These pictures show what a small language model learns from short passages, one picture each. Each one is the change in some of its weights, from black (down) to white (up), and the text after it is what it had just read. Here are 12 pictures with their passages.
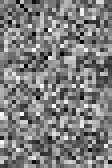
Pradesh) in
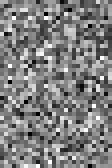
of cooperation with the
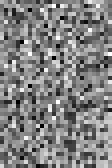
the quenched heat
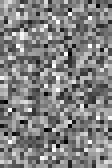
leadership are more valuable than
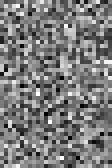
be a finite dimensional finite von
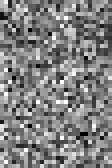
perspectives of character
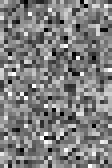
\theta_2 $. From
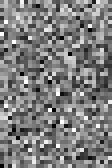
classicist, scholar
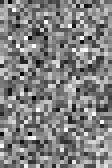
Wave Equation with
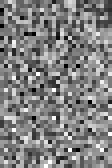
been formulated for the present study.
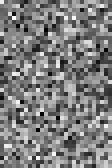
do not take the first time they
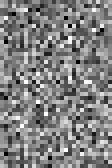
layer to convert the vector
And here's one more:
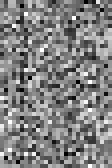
\\ \vdots & \vdots
